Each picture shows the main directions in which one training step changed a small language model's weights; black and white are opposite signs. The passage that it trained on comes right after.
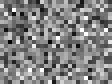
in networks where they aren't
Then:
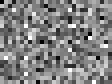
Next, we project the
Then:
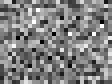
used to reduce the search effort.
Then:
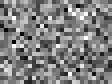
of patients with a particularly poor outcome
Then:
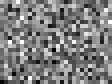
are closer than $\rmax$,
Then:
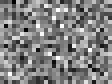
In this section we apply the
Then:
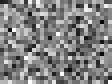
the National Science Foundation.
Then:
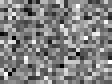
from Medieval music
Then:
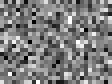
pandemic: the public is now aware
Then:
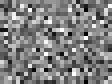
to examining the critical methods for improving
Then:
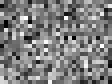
time step is chosen to be
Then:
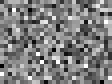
detection and management with ACT.
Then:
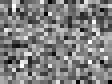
It would ensure that only significant and
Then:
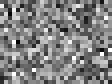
of field case Well-2.
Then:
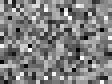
of Theorem 1.4 and Theorem
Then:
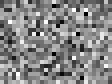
order to ensure fair justice,
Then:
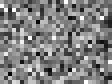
to be of trace type if there exists
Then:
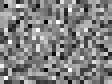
Bachelor's or
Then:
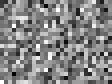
turbulence remains unaltered,
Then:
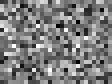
with time at different height of
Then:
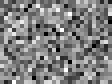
consumption for recreational purposes may result
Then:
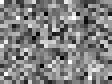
\\ Mohrenstr.
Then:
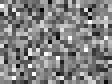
to be very useful in harmonic analysis
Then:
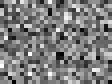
is only a small process in the
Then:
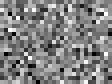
plan and become exceptionally successful in
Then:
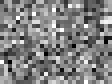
data. Appointed members of the
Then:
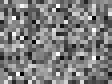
of four skew revolute
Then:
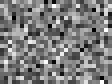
infiltrative changes.
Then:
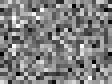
community into subdomains; noted
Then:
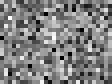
Results From an aerodynamic
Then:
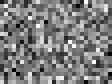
the following perturbed version of problem
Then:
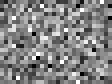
point** indicates the coordinates inside of the
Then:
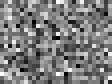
details the performed experimental tests and reports the
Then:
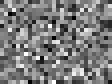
CODEN [USA]:
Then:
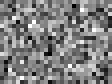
sheaf of degree $0$ on
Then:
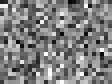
the EU. Fleet of
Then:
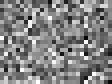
d, q + dn)$ are
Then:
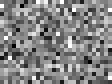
of $\ell$. Now the claim follows
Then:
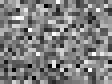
carbides are widely used by various
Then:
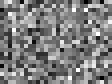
statistical mechanics.Thus we derived the partition
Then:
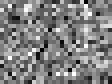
algorithm. Calculating the euclidean
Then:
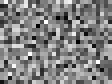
the value of water in a
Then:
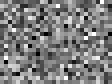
in many processes in climate,
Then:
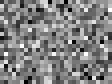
to check that $\epsilon'$ satisfies the
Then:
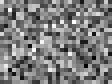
apply \textbf{Corollary 3} to
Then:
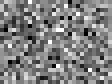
compliance, spatial dependence.
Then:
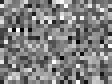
(n) Zero-order
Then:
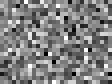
is used as organizing and
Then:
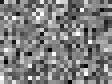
requested him to solve the problem
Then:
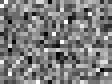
It is clear that in every
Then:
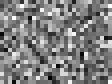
in decreasing menstrual blood loss,
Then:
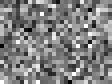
shown that two families of algebras of
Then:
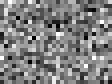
variables to fit an expenditure function.
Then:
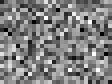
found that for all patients, the
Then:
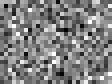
witnessed the rapid development of
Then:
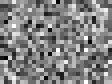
importance to the broader application of sensor
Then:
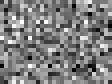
experience of the experts with regard to
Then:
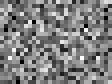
sensor reading after using the
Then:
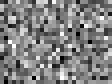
}, \end{eqnarray*} with Lipschitz
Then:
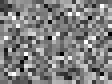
which was originally written in the form
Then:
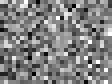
the universal cover of this manifold.
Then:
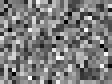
every $H$-type $V $
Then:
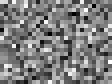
the tag will stop the connection until
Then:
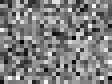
\in U^2 H$ we
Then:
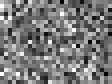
not enough to conclude existence of second solution
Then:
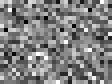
triangle inside a rectangle
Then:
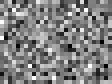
fruit of results for the rank
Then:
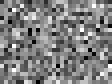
excavation (1); D
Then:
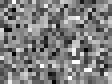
Ibrahim Nouh
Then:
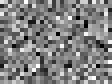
$n$-parameter families of
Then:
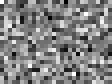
,\\ \dulacb
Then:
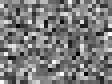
study conception and study design, data
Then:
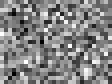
incluindo modelos
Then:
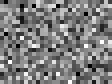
from deleting the edge joining
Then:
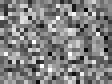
level on the variances and confidence intervals
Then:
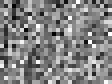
performances on historical
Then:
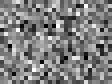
guiding animal welfare.
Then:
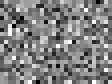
with measured unit hydrograph (Figure
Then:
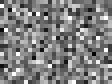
of Lucca, by
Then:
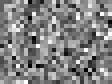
Geometric structure and classification of
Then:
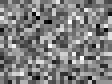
states of the agent by using the proposed
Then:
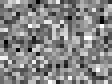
contains the efficient estimator. Then, the
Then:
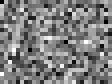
for land and housing also increased
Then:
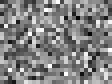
independent of\ $r$.\
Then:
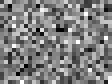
highlighting the importance of accurate perception
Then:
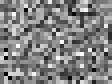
to describe the points on any
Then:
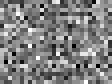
normal Portland cement
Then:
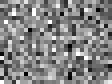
Scent: Aloe Vera
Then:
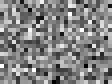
as a range of activities linked to
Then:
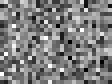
a vertex (in $G\times
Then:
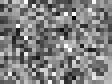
either the identity mapping or symmetry about the
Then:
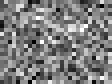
itself separable for either the
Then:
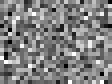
Findings reveal that effective SCM
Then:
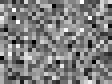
secure archive that was only
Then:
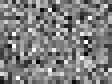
was a cost-sharing service in
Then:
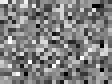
or the corona one (if the
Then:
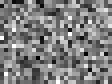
They have a way to get rid
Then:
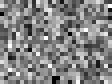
$N\geq 1$ is a
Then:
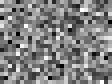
systems. Labatie's theorem
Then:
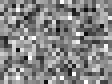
we finish the proof. \qed
